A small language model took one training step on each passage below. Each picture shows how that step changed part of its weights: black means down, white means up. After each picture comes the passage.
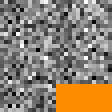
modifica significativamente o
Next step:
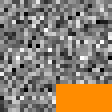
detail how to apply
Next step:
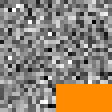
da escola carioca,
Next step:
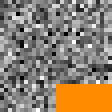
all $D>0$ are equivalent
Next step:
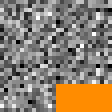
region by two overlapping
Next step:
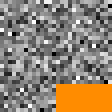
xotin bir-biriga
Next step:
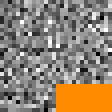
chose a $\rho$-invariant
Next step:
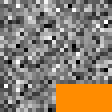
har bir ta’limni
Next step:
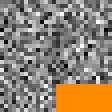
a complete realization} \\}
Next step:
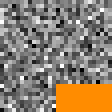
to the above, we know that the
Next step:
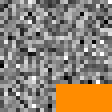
A.A. ve Taib,
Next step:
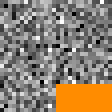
sense that for $y\leq
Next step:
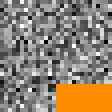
a common refinement. This is
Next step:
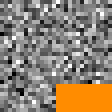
bechora, Va‘da
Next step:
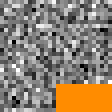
situación, dando
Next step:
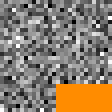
o'quv yurtlari
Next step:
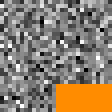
studying systematically
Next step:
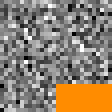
abbreviation for $\varphi
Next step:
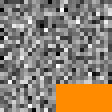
is an upper triangular
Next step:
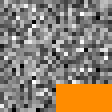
artista *V³*
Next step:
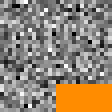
set of $u_\alpha$
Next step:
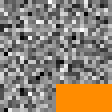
în special pentru generarea
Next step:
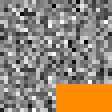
l2}$ corresponds to $\frac
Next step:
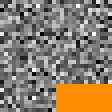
kppv, kpv,
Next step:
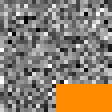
which completes the proof.
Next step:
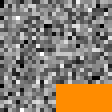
and scramble it with the
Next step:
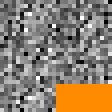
we prove four lemmas which
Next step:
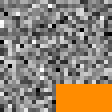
exemplo promissor de
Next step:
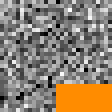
DQO podem estar
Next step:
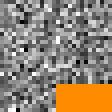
to computational limitations. For
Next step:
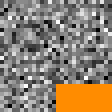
o Uradnem listu
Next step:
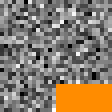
(ФК) головного
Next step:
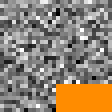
their application. The
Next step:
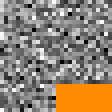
os especialistas foi
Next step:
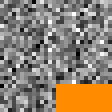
associazioni che si
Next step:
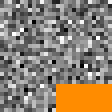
especie tipo del
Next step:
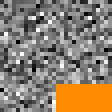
Technical Lemma. It
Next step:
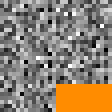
ko'ylagi yerga
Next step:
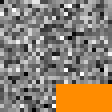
$D$ such that for every
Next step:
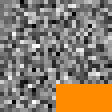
- Capacidade de tocar
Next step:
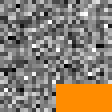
the above connections and
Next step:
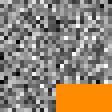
for the later stage
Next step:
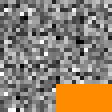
complex scalar field. The
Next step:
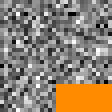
ortiq tezlikda
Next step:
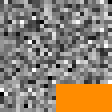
Recall that $p$ and
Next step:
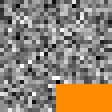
of radius $R,$ where
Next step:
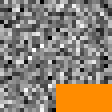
aks ettirishdagi
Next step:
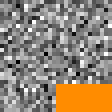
of aggregates for
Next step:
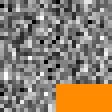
this, we first prove:
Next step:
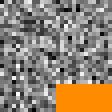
nothing to show. If
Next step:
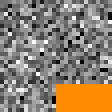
são áreas de
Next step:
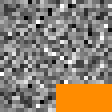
integral kernels of the
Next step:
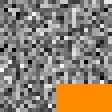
keterbatasan dari
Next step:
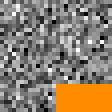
gillari bilan soya
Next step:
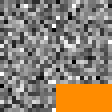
a construction based on a
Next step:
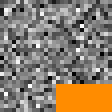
an example which shows how our
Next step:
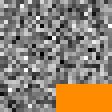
the set-valued mapping
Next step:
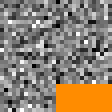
a symmetry is a
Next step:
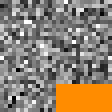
tarea de ToM, lo
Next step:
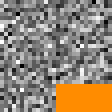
los ictus con su
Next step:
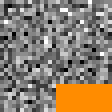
governamentais e
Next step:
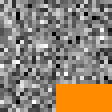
as suas dificuldades de
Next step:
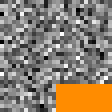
дві групи
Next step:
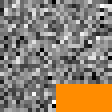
an ergodic net
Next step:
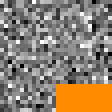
contribuem para o aumento do
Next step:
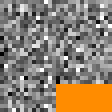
to the blocks of
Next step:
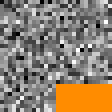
introducing letters of the
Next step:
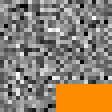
Alexandre Leopold
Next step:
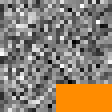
We omit this part, and
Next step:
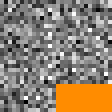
an \emph{affine}
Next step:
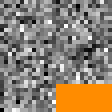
is singular for $n\ge
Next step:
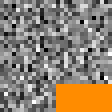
allows us to obtain the
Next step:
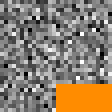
Then \eqref{eq5.2}
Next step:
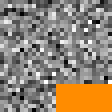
Aufgaben in Form
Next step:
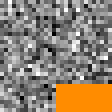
Pelotas, Centro de
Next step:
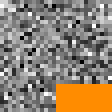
projective hyperenvelopes
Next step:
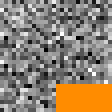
t\right) \bigr)
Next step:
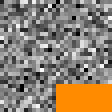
interpolations for prolongation
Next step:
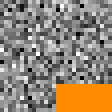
and historical potential,
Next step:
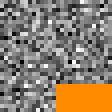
theorem of Section~3 shows that
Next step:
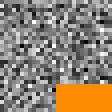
depan pembeli.
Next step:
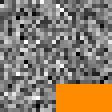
обробці даних
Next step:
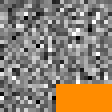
just using the unstable
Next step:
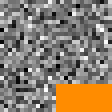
method become about the same for
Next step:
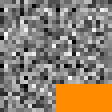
up to order two. We recall
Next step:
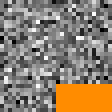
the nonlinear projection
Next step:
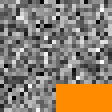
sportchilarda ruhiy
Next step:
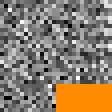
\par We have that \baaa
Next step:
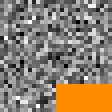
{\em (commutativity of
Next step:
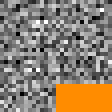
real normed linear space $X$
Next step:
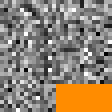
kun, ro‘vamlash –
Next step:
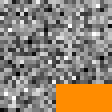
asoslanishiga erisha
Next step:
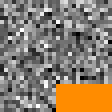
of [5], but the application
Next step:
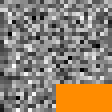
Buyuk geografik
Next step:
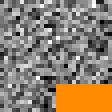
rivojlanishiga sabab
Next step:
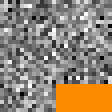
unumdor tuproq
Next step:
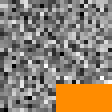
larger length of the
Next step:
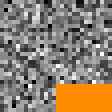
- Dokumentenmanagement:
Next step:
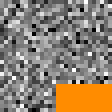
be described as an approximation
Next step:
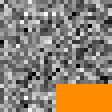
7. Khan M.K.
